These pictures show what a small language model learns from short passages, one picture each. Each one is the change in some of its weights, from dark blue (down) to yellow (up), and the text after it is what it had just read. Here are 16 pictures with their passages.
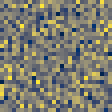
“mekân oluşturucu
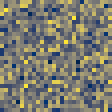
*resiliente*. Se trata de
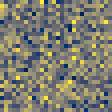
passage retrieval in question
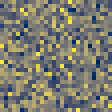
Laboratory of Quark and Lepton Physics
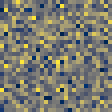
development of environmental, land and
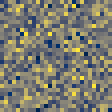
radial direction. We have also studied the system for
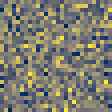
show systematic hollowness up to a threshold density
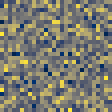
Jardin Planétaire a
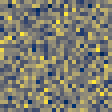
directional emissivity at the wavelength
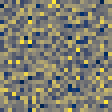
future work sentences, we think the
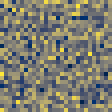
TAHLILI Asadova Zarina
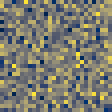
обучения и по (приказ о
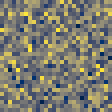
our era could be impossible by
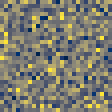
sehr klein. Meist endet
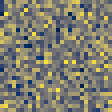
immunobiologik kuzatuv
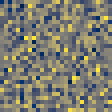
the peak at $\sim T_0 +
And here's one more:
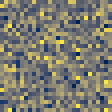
извлечь прибыль
